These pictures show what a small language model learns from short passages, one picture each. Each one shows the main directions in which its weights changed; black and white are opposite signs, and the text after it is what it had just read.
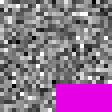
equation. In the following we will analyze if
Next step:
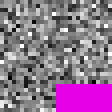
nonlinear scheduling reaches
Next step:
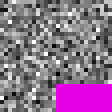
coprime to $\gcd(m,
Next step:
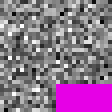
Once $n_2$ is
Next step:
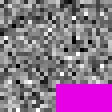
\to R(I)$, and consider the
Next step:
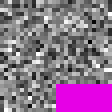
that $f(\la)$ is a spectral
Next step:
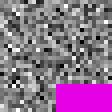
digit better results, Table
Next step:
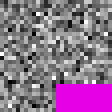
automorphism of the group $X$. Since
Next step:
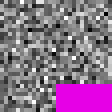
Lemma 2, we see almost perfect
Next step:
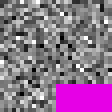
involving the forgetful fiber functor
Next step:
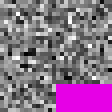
\[ B(\zeta,\varepsilon) =
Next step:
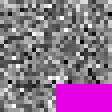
of $U$. Moreover, for some
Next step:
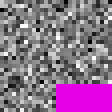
under the additional assumption that the error terms are
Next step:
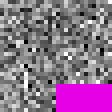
systems. Numerical experiments have shown that the
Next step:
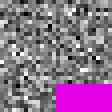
In the following, we will outline the
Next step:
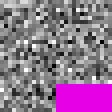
${\cal M}_S^*$, we deduce the
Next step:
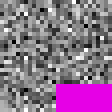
CH$_4^+$ model subject to a
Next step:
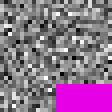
on Chow groups of Noetherian
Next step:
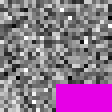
in fact very analogous to that of positive definite
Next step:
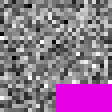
\vec{v}$ are linearly independent and
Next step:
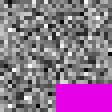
also known that for given $n \in
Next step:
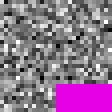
the universal Markov basis of a toric ideal of
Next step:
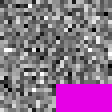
as well, since by the lower bounds
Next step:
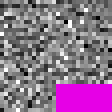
$\cdot$ Assume that $j$ is
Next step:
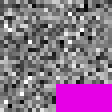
$\mathcal{H}(1)$ at the
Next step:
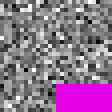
point indicates the highest grid level that the vertex
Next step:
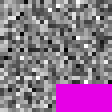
P}(C)$ with constant $C$
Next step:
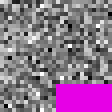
tensor product of the representations. Also is known
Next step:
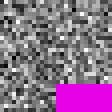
the case of rings, we know that every
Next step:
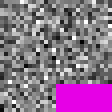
handlebodies, there is nothing
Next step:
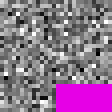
together with the fact that $\z_i
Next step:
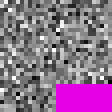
a row of \ $n$ \
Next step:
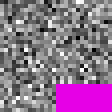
integral affine structures. In particular, we have
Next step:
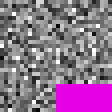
calculate robust guidance strategies towards path
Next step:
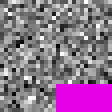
has been applied to numerous applications in
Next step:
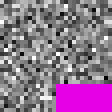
a strategy of human resources management
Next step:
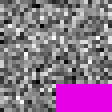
on the following clever trick
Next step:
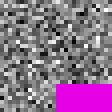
and only if $M$ is
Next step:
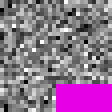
denote the clustering matrix corresponding to the
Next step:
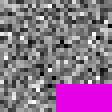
of this phenomenon, which is referred to
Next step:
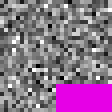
A large number of successive intermediate
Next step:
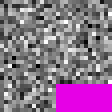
or time. Therefore, the solution is actually
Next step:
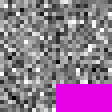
identically in $\lambda $. This last condition
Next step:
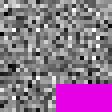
$V_a$ is something like
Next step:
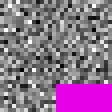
= 0 \quad \text{and}
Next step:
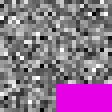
picture, where $p, q,
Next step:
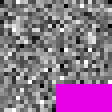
in multivariate statistics known as the
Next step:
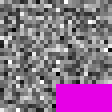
are stored in $\Delta$items
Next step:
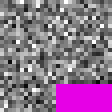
We compute \begin{eqnarray*}
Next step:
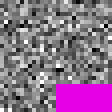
We also recall the abc conjecture of
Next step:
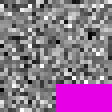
point along $\gamma$ to get uniform approximations
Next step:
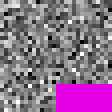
$w\ne c^n$ there
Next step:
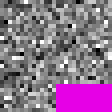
PMLs were originally introduced to
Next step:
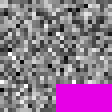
respect to $T$ and $B.$
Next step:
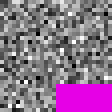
algebras and iterated integrals} We mentioned in
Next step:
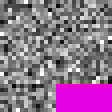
P_t$ will continuously depend on
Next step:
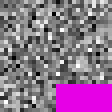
> 0$, the iteration will move the solution
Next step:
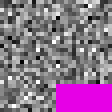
on $\mathbb{R}$, each with density
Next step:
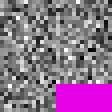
RMSE increase introduced by the
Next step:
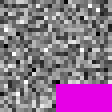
and that $X$ is irreducible. So
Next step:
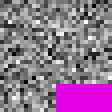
superscript $e1$ is used to
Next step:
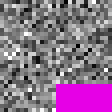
right half-plane to the origin, the
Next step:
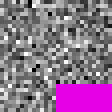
ground-state energy, defined similarly to
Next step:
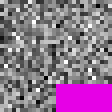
angle theorem for the parabola can
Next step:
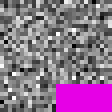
about point $t_n$, and
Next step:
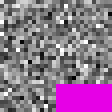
a filtered probability space satisfying the usual conditions
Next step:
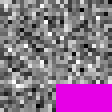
lattice equivalence (affine transformations preserving
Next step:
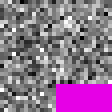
By contrast, in a KSS method,
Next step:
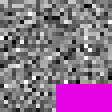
containing $C$. The {\em modular
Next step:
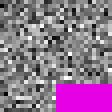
SL_d(\bbR)$ then
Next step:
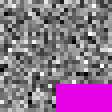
finitely many $g\in E$ such
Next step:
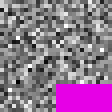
according as $\beta\geq1$ or
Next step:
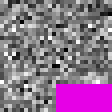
fluctuating about the carrying capacity
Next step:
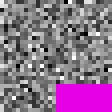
in base-2, $i$ is
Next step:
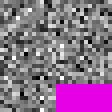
forest. In this paper, we
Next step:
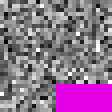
argument similar to that in the set of equations
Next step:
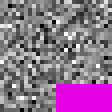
A. and Orabona,
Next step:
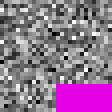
box and then split into a left cluster whose
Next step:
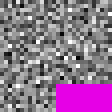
saved me from mistakes and
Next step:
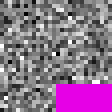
true that $ n \ge 5$ and
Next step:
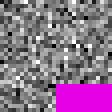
(due to (1) and
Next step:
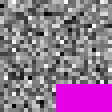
S. Vassilevski}
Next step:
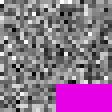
3 connecting $\theta(u)$ and
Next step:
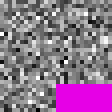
preserve geometry with high probability.
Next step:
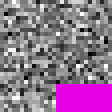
$e'$ любые
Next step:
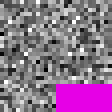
Let $R$ be the integral closure of
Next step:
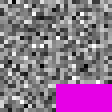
same traits with a quasilinear nonlocal
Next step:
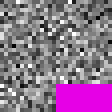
and correction of the euclidean norm. In
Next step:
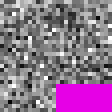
a sheaf of Lie algebras whose bracket is defined
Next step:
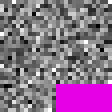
neuron models with (at least) two
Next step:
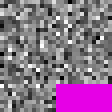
cases by Bhattacharya,
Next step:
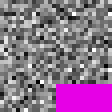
simplicial cones on $\Sph^d$
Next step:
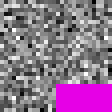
$u$ and $v$ large
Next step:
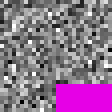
\geq 1$, the Hilbert flag scheme
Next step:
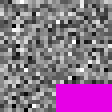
Using an analytical procedure and a statistical
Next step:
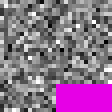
graphs in the family $\fF$. There
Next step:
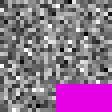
combination with single qubit gates
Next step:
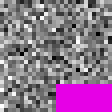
Shallow-Water equations for
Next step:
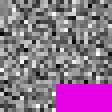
\(3\)-class groups with abelian type
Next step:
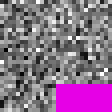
restriction of $\theta$ on a
